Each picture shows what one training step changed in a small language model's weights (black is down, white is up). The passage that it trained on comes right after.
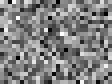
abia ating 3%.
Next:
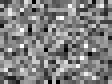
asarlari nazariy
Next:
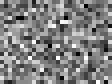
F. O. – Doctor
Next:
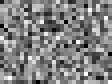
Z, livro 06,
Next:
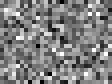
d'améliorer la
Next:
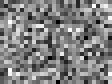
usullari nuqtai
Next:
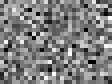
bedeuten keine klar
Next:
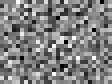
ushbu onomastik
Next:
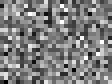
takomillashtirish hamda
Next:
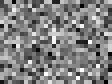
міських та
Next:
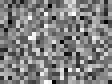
a densidade fosse
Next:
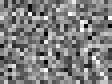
A quantidade de
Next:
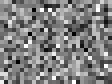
mas também por uma
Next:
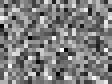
этиш ёки
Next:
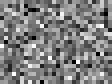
quyiladigan -
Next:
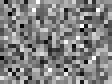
il riconoscimento come
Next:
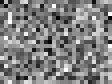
córnea y
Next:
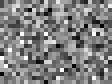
mejora en las funciones
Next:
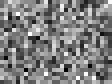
e mondiale di
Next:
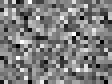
27: schematische
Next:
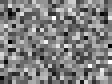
di cui Petrarca
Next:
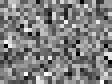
de Arquitetura e
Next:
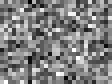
data untuk metode
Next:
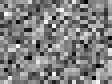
idoraviy ma'lumotlarni
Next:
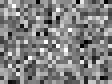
de tecnologias nas
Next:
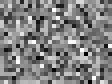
Editor melakukan
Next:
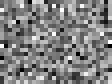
moslashish zarurati
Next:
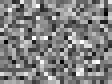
pratiques et enjeux de
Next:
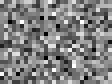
Reporte de Caso de
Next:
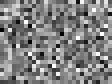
and social services
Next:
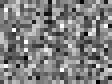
mayor énfasis
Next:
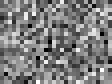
redução de BH4 por
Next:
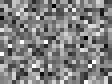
dasturlarining barqaror
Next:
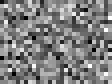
in Böden auf das
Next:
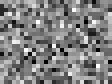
El Congreso de la
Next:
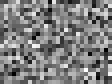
future theoretical
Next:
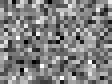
por outros átomos com
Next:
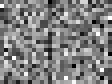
nacional en España,
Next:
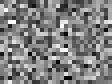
Ulug'bek nomidagi
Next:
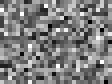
context: What are
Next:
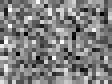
dio a elegir entre
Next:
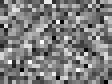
о новой редакции
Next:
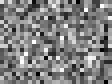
masih berada di angka
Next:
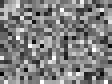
solo moral cínico
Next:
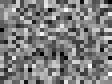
les tensions entre les
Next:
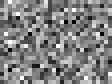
e pertencimento ao
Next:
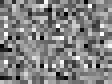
bo'lgan yuqori
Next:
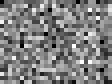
fan va innovatsiya,
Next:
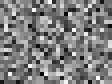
Цзиньпин в
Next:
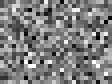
meilleure organisation pour
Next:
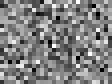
його реалізації в
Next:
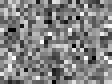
de ontvanger.
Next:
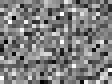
: National Forest
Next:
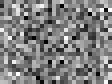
oilalari nam kam
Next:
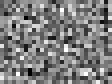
millatlar va ularning
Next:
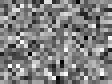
вчених, щоб
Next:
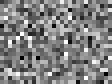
The Effect Of Social
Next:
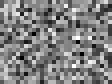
anhand einer 4-er
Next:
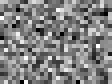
socio laboral de
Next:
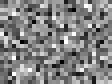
final modificado.
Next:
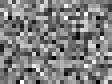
em estabelecer
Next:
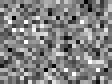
: Hasil Rapat
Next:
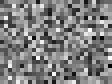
do PBF, são
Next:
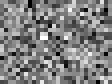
measures aimed at
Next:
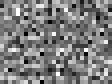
oid bir qancha
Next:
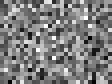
с идентичными
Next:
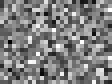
xil ijtimoiy
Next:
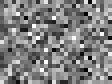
et H5 : H4 : La
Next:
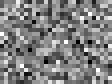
ustundan iborat
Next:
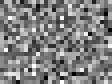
doença. Novas
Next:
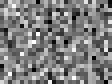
de formación de grado y
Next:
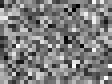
को केवल
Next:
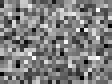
Conectividad: permite
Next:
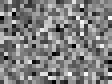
IN A SERIES
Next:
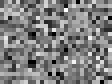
é responsável por
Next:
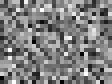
eng kichigi.
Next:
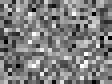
y ella también
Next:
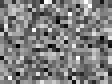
з новим викликом
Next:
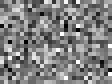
ширины контакта
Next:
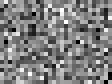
personas del entramado
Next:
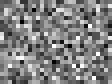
Bu misolda o'zbek
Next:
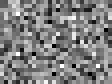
a Política Nacional de
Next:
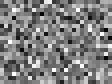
за бажанням
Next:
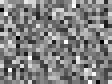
par un bandage, est
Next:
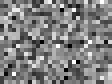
государства; -
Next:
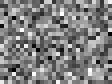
та практичні
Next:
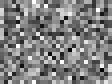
individui di adattamento
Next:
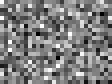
Clerx, J. P.
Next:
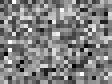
posible culto a los
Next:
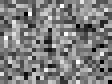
milliy boyligimiz
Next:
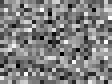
roli** Axborot
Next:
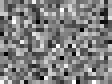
mortalidad en estos
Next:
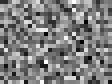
Kepler singari
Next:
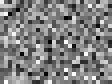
de um passaporte
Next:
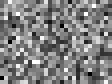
e a importância dos
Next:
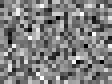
o seu paradigma,
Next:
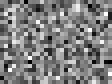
docente es pensar que
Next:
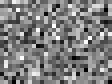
o'rnatilgan tizim
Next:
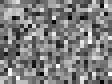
2008). A condução da
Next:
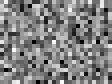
la Salud ; Mención
